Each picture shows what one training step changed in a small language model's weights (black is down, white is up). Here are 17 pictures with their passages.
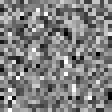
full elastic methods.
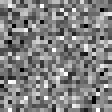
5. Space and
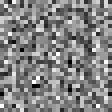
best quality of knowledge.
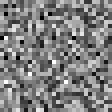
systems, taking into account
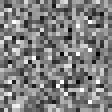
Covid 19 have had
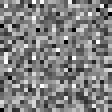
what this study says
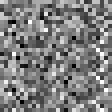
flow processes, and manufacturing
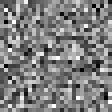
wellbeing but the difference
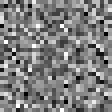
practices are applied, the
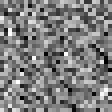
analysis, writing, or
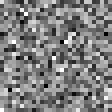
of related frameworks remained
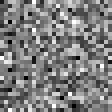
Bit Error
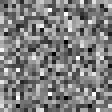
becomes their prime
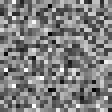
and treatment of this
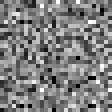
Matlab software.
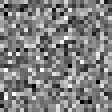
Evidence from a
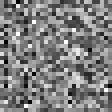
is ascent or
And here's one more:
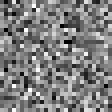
YES Voice
